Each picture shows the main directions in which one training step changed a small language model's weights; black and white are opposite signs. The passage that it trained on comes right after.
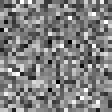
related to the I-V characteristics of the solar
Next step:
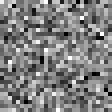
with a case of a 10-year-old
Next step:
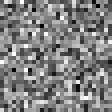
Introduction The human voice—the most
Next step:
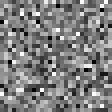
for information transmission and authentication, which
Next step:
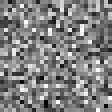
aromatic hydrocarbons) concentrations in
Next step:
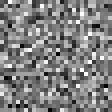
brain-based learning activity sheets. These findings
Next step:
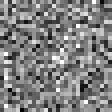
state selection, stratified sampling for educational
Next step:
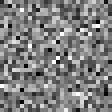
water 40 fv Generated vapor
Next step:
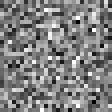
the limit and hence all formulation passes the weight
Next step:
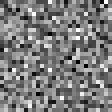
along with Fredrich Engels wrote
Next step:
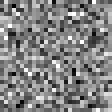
been correlated to academic performance. According to the
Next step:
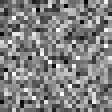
degree $\hat{\mathbf{n}}_i$
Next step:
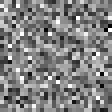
to diverse communities of Albanians and
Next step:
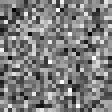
change due to the interchange of principal
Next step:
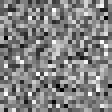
utilized specific metacognitive strategies such as breaking
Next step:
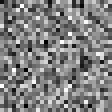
Sciences Center, Tsinghua University, \\
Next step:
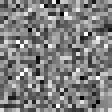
society. Our paper trials these concepts along the
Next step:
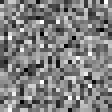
among youths. The study used a qualitative
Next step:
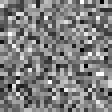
is correct it entered its current radiatively efficient
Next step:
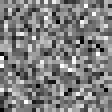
as the metric tensor of the curved
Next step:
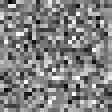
and 10.5% responded that they had
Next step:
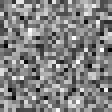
de inmediación en la
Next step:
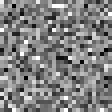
4) DOMINATION OF THE UK
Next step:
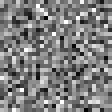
is shown in Fig. 1.1: In
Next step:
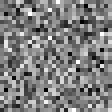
Factor 1; Pituitary,
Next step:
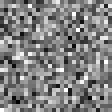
of the theory), to a certain regular sphere
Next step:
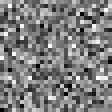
we do not have color information during either
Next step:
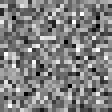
able to test this global behavior at scale.
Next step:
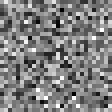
of fluid or tissue to fill the
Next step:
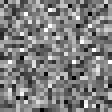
spacers. The fact that the phonons
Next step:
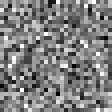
such as the gravitational soliton, gravitational
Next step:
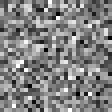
non-immunogenic and
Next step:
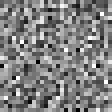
write down a matrix equation using the above from the
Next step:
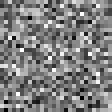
reduce the potential temporal variance within categories. We
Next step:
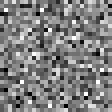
(in situ repair, $n =
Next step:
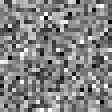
shows the experimental setup for the pulsed
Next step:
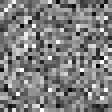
molecular flat bands (\textbf{e,h}).
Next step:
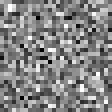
form $e^{-p/\alpha}$ where
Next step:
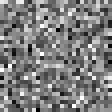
an idea of what we're doing.
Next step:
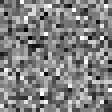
Diego (UCSD). His
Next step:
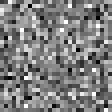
The present paper is a cross-sectional
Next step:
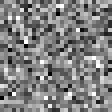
humanity might have (if any at all),
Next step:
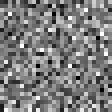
\caption{Proposed setup for broadband
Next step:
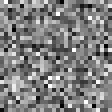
analysis below. \begin{figure}[h!]
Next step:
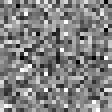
*Anal. Chim. Acta*,
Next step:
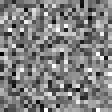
m}), \end{eqnarray} here
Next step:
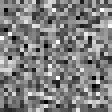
the results changes mostly before 72 hours or during
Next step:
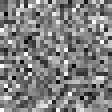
Académie des Sciences Paris*,
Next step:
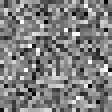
between A and B systems and A and C
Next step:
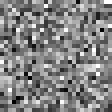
there are always two minimal area surfaces: one corresponding
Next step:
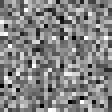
can be suggested, for instance that the spectral energy
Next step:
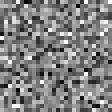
in one class of broad-leaf
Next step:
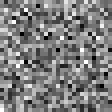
materials, teaching tendency of live and
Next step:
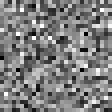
the given gravitational field. To this end, I
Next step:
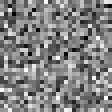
same as any other bank? Mr.
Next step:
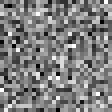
on $\Delta\tau U$. Then one may
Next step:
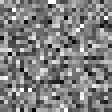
Meanwhile, the total strength losses of the same
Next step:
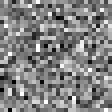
healthcare sector. The research objectives are to
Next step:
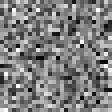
density of states in the leads. Note that
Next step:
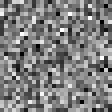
{T_F} = N\times
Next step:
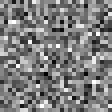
of several phytoconstituents like
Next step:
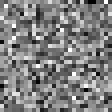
whom he is interested (the audience),
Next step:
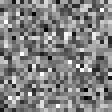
I don't know/I don't want to
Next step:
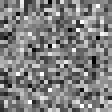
The process of defining utilities, weights, and
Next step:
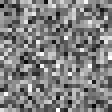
the average longitudinal piezoelectricity,
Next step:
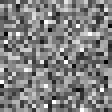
method described above and crystallised from ethyl
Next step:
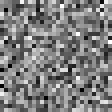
Erzurum, an Important
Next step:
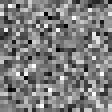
approach as Meta-Learning
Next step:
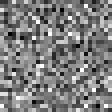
of both constants. In $\alpha_2$,
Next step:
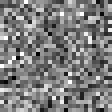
of 90 \bsg s in the Large
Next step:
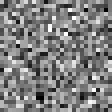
has 76 sensors and is currently operational.
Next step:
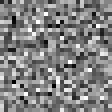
``Anti-jamming sensing with distributed
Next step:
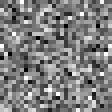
most persistent twisted state is the
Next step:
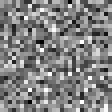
real agricultural systems, particularly with regard to
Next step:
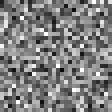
with 'A' and 'F' being the
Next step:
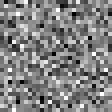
\pm 2, ...$ to include the
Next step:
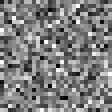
and hence vanishes exactly at the point
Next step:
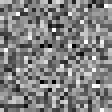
thousands liters of fuel saved
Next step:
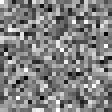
effect of chloroform, ethanol
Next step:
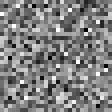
single forward pass of the trained classifier $h$
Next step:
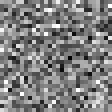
the quasars we find evidence for star formation within
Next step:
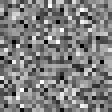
weather and climate modelling X Enhance
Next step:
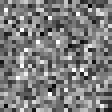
of the system. The double-averaged
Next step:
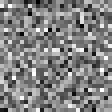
Effect of alcohol on the central
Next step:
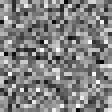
project goals. Digital tools can support this
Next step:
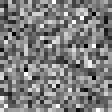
w_{ij}^h are the weights between input
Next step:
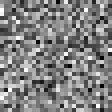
run on CPUs, but it takes the approach
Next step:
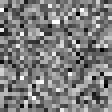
musical domain and that any such translation will
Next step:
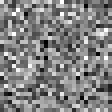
zu exemplarischen
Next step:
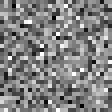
other three bands in the RRS spectrum of the
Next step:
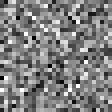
and does not allow for a satisfatory discussion of
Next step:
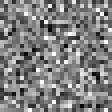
As per the latest survey, capacity utilisation
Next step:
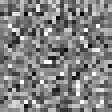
alternative procedure¹⁴ was tried. The
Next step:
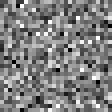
to increase acceptability. Conversely, the
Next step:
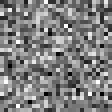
same time, controlling the waste at various stages
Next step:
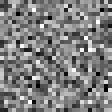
the main food of local carnivores
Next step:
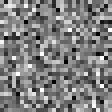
decision-making (García
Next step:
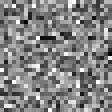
Note that the diffraction limit is
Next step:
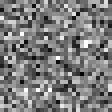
they are involved in sponsoring teams through
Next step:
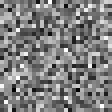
according to the procedure described in the published
